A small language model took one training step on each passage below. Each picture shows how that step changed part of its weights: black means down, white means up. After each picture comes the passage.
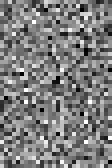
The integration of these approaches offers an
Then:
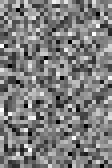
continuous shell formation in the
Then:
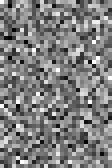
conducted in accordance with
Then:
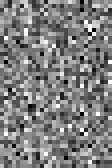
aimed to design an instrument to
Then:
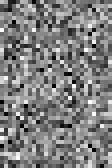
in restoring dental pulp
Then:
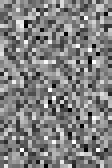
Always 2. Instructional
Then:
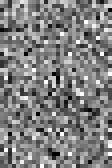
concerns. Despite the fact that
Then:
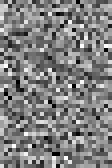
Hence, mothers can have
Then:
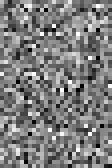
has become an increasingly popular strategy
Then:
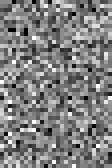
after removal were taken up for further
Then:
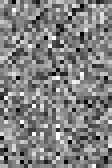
students. They also try to
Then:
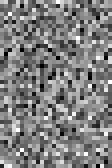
downstream fish passage.
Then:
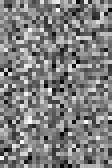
fact, the research was based on a
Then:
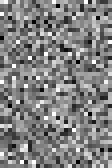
providing insights into the underlying
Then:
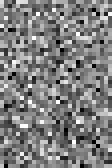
type are always higher than that for the
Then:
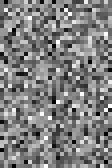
(quantitative and
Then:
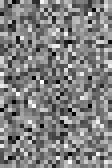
of all three factors were higher in women
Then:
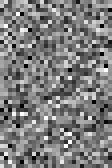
inspirée par les
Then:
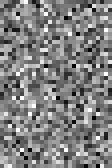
to those of another culture. It
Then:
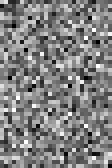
knee in very elderly
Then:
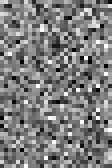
a growing disconnect between
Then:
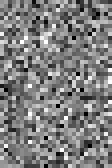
order to conclude that equality is
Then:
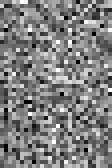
para que los Crea
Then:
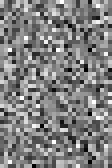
synthesis of the qualities of the
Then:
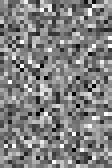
and to run the analysis. For
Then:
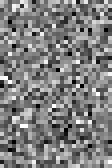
works that directly reduced their status in the
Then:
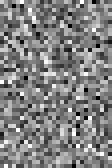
recaptured. Samples
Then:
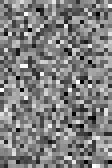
nitrogenous surface layers,
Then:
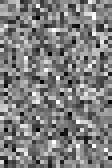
risk management that lead to risk management such
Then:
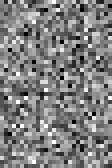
It is straightforward to show
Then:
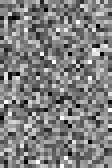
wide range of heuristics typically
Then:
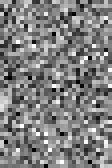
but it emerges by means of the
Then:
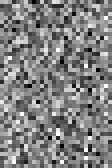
with figures of authority, high
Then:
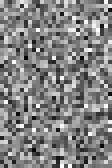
results show that the proposed algorithm achieves
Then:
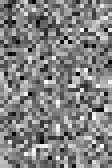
by export-oriented food
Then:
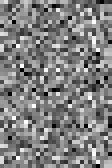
the teacher. The teacher
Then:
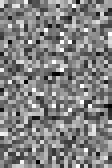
patient [1]. However, the treatment
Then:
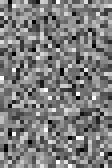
following: - Background link
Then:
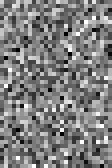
sustained competitive edge
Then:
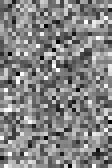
there was necrosis tissue and
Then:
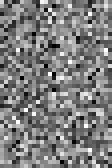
of C_Q the corresponding
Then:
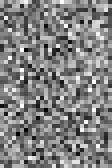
layer (Steiner et
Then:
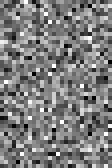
to a THF (6
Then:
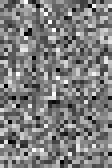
to recreate the site for
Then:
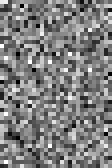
currently being studied, and future
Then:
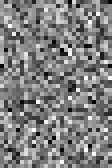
consider pulpitis pain not
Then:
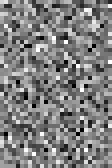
a new cellulose product:
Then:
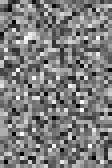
in the first, Deoleo
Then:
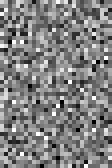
stability checking for the proposed building is
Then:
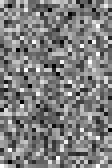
point count pair w ($w =
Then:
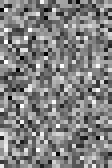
zone has been implemented.
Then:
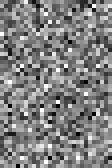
to start and end my day. This
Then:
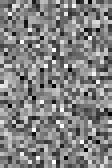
observed the presence of phases with different
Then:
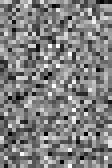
the respondents from MZU reported
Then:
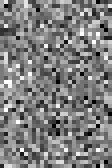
an administrative register.
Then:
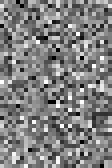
Therapy on the Motor
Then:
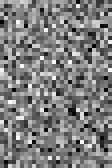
Figure 5: Variation of surface
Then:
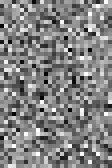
and Blueprints
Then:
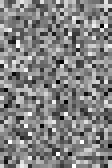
results are consistent with studies indicating
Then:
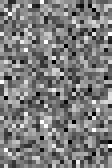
used to collect information from these
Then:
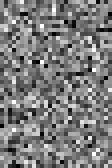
the extrudate in the
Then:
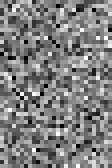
are opting for the treatment. In
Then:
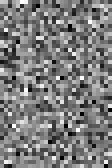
set in $(\mathcal{S},
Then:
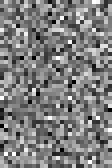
scientific engineering discipline concerned
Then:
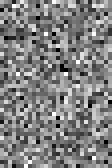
due to sample qualifications. As
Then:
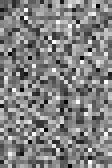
of watermelon juice
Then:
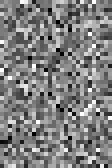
313 equations. In
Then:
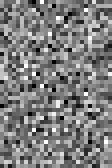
dried and the content of
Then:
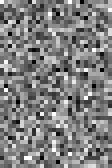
telehealth requirements B8 51
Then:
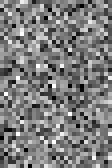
- u \leq \max_{i
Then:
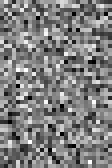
heat in the 379 surface
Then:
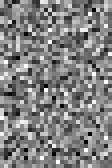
of the area in they live and
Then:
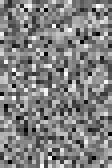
has gained importance in recent years due
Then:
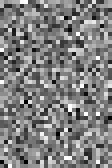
paradigm (see Table
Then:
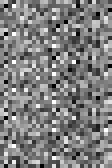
美丽 /
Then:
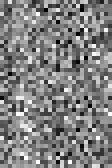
The objective of this work is therefore to
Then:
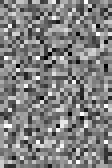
biopharmaceutical industry
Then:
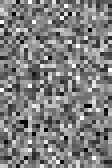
carcinoma: An
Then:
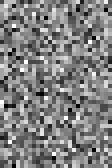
of the EC glasses against
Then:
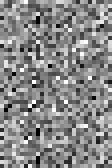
stakeholder groups and institutions. Data
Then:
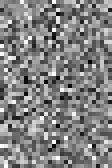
author's personality. However, he
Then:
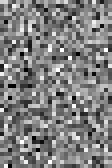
high activity for acetins synthesis
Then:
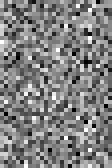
c Control 3.6 a
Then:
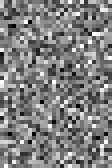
and risk-aware planning frameworks
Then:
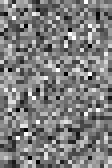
wk post inoculation
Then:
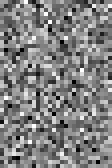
to early literacy because children are introduced
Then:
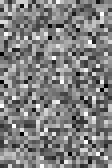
challenges facing larger FDI.
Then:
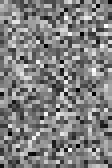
height, etc. are taken into
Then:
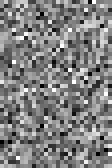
primarily protesters in the
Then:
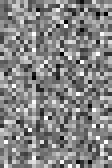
air temperatures, solar
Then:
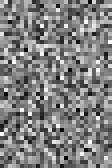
do secondary resection in patients with
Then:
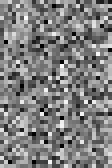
this research are available from the authors on
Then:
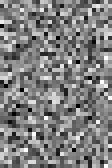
and performance of components, in addition to
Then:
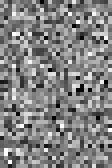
can increase the business value and facilitates
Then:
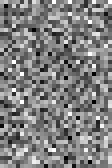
with diaphragmatic
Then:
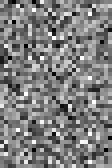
for the pixel ‘52’
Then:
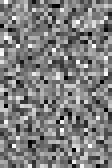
which teaching methods (flipped
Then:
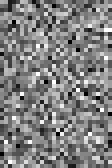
in section 2.1.3 –
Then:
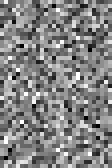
iterations. A common
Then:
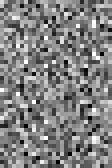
overcome this problem, sodium
